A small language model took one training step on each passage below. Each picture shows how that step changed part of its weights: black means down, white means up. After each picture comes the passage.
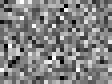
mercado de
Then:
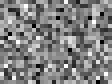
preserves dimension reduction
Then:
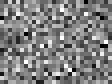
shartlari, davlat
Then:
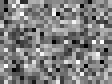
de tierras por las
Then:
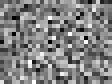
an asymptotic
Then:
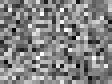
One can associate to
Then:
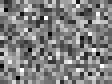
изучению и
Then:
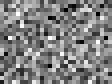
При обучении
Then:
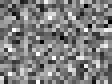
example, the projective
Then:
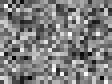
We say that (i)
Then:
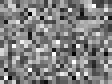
of a semi-linear
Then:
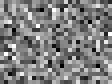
la théorie du
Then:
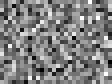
Network and Its
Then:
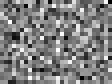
effettuano i
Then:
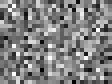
and Lemma \ref{lem:
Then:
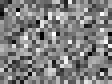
is generated with the words
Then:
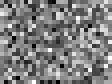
in end-to-end
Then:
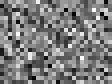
salah satu
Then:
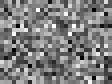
las cosas que se
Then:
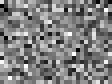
podem ser feitos
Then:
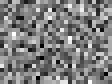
satisfy the {\it large
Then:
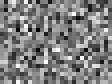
в садах у
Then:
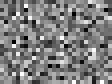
qilib, milliy
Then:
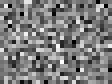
vegetativa de
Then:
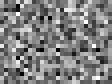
или передавая
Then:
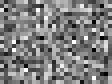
variables, where initial
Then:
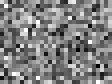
$\mathbf{A}$ has
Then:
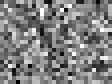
After translation by
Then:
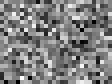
(symmetric on the
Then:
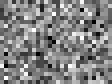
induced momentum
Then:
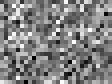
ЛС должен
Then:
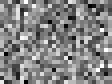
We sum up the above
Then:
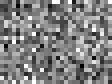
defined as follows. Let ${\bf
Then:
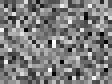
notre université
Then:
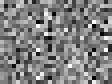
3\leq i\leq
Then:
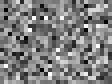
и развитие
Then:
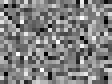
{\bf Definition}
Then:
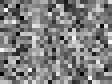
da sub-bacia do
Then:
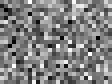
Civil, Porto
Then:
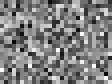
tot uitspraken
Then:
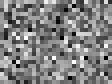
و الویت
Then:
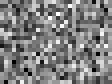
express $h$ and
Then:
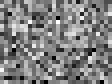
obra para essas
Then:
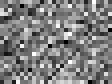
ele começou
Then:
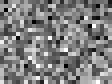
та статевою
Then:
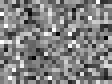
woord gerept)
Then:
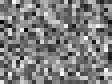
Now let $f$ be
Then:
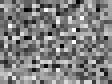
[17] is to consider
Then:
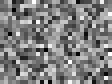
the exponent of the
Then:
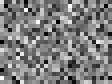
difuminando las
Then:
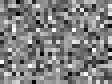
move via convex
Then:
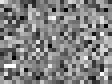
than 2, we arrive
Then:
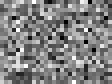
Huang, L.
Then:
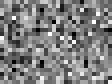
of thin-column
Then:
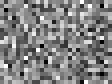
term seemed to have
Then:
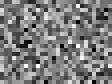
the first term on the
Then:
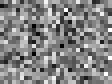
given with $0 < \epsilon
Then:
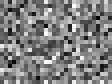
However, every set
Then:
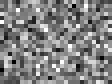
for each point $p$ of
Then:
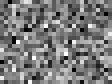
zichligi juda
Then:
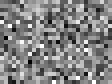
for Students of
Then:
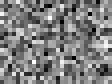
\end{equation*}% and
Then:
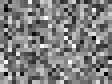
the other hand, by
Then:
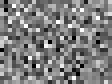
с различным
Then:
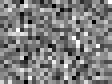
Kemudian data
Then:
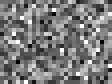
the geometers who
